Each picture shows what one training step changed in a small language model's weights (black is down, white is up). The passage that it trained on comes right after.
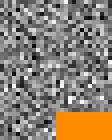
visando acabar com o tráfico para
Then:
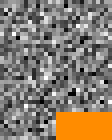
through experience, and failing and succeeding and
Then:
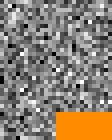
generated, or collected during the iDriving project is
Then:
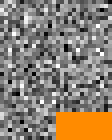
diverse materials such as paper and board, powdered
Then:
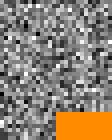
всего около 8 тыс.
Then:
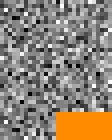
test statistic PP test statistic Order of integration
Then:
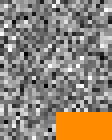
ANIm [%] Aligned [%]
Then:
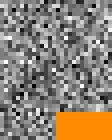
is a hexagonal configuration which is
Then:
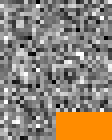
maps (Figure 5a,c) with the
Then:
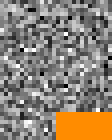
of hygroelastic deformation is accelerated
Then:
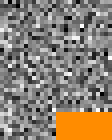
o'pkaning barcha bo'laklarida
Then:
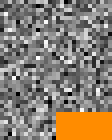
all living organisms, cells are where life activities
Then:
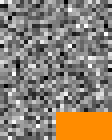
characteristics of the urinalysis for diagnosing
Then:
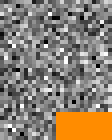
использования таких факторов в значительной
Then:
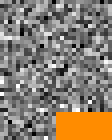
was heated to reflux for 10 h under
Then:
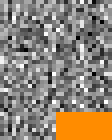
% N % N % I believe people comply with
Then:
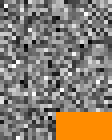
yoki kishilarning foyda olishga
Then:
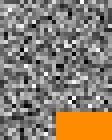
Agency is not responsible for any use that may be
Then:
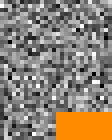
as a cultural environment where Eastern and Western
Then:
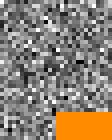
(2021) as coisas começaram a
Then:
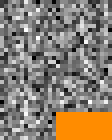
розвитку хокею. Ще
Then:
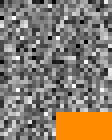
аспектом управління діяльністю
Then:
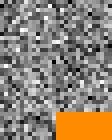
bir butunlikni tashkil etadi. Harakat
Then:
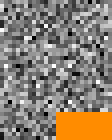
cósmico, a Antártida e
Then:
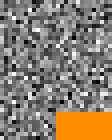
репродукция уруғларини ишлаб
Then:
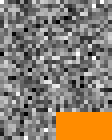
to a newly opened graveyard on
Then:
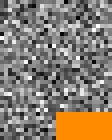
consensus tree (0.68 and
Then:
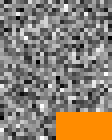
sobre el resto de Europa o el
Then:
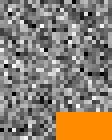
a company in achieving the goal and target that
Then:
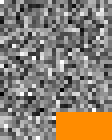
or implicitly expressed by the research participants. The
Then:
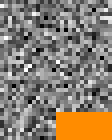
population-based, open-cohort study.
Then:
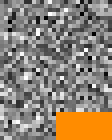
broken if one has targets in this space with particular
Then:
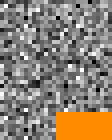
форме выставы матэрыялаў і
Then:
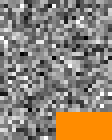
placement” when teaching the topic of
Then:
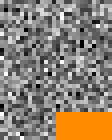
the further development of the ideas and actions outlined in
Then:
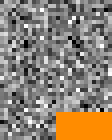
open-ended questionnaires can be analysed qualitatively
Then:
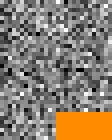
V. C.; SILVA, S.
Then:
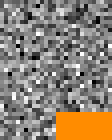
records from the 2020-I cycle. The results showed
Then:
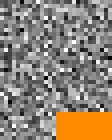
is that the design of the construction site as a whole is
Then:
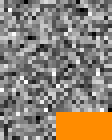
of protein, pigment, enzymatic
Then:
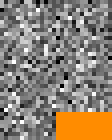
домиками, все это
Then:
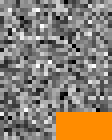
baholab, uning kelib chiqishida iqtisodiy,
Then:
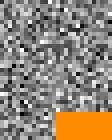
a depth of 2.5 μm was
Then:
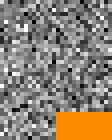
se justifica a reforma da decisão que
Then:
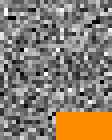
of produced flowers. GA ₃
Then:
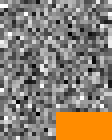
arrestere Hauge for brudd på
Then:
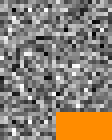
high anxiety, tension, and a reduced level
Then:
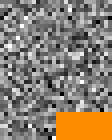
untapped source of potential energy. 8. Health
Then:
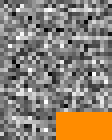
yetishib chiqadilar. Ular Abu
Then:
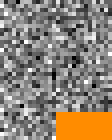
mayor parte de ilícitos, oscila
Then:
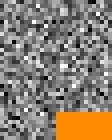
pengelasan 0,164 mm/s posisi
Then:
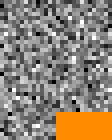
наук, доцент, член
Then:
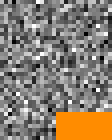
entre la logistique et la supply chain management.
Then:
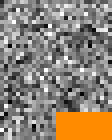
Experimental data were integrated from the 2D detector
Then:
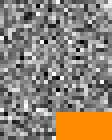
Sainte-Laguë /
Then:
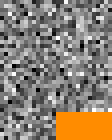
здоровья детского населения в
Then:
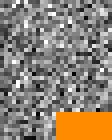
Ermöglichung der Teilhabe am
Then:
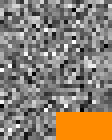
birgina musiqasini olaylik:
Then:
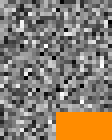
observed pattern. Among habitat formers, only
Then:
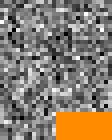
result from the cross correlation operation. This idea was applied
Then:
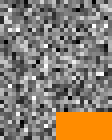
roku widzieli swój
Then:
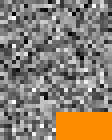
forms such as tablets or capsules;
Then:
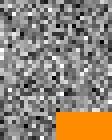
2 Sample pH value during fermentation of
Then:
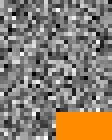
own right, focussing on what gets silenced
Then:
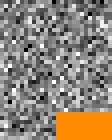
machines to separate the space-vector equations
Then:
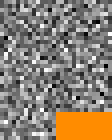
a REF submission. "The ways in which
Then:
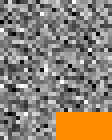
Padang dapat berlangsung secara
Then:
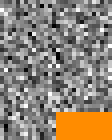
kreditlaridan foydalanish, pullarni
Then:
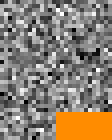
2021. - Description of live probiotics
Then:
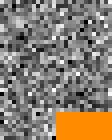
cover different areas. Creams are semisolid
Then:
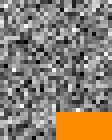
patients with pain in the temporo-mandibular
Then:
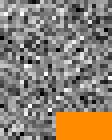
ratio. The effectiveness of these techniques is evaluated through visual
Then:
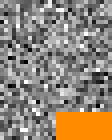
.03 Intercept (Social identification) .368
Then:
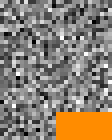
and adaptation. By providing MOE citizens
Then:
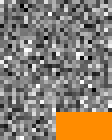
immediately made to lie down and had partial
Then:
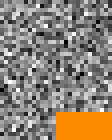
А.Н. Деятельность.
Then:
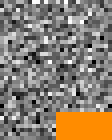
of Leverage, Capital Intensity,
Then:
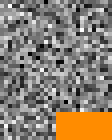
and accordingly increases the perfusion in the same
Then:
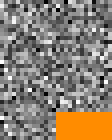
over, the committee checks their presence in
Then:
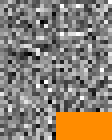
Taş Toprak Endeksi
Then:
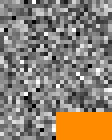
major therapeutic decisions, including the indication
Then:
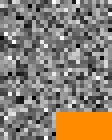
triunfadores romanos inmolaron
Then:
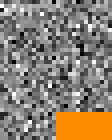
views of the ancient Greeks. But in
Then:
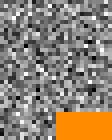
Как известно текстильная
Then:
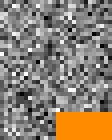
corpus pour la traduction de narrations et
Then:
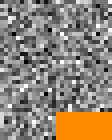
Ta'lim tizimida musiqiy madaniyatni
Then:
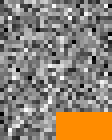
Цель программы: формирование
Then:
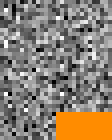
the most decreased amount occurs at the maximum water
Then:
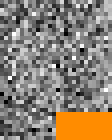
до 170 мкм/год.
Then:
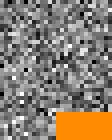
expensive part of the transport, storage and monitoring costs.
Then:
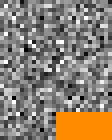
що формує підґрунтя для
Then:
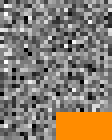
va kefirga aylantiradi.
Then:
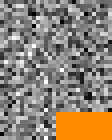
nazarda tutad. Dunyoning
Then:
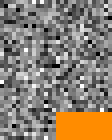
zu können. In der Zeit von
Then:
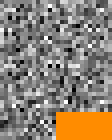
were expected. COVID-19 Pandemic in Nigeria has
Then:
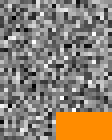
is one of the fastest growing financial technology
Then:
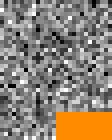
значениях: 1) включает в
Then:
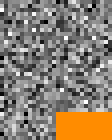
kann, leben hier zwei Parteien.
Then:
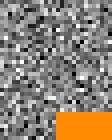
of music performance for a wider range of
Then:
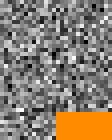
impact caused by the events, if it occurs, to
